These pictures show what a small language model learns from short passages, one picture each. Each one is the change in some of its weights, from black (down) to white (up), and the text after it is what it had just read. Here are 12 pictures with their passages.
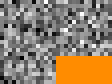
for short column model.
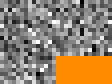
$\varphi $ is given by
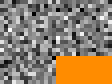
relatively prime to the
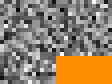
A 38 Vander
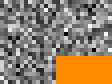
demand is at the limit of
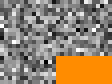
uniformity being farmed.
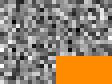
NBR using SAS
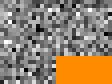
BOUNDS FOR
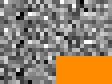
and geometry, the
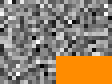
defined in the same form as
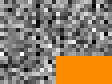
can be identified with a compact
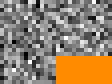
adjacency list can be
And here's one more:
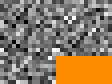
\) from the same
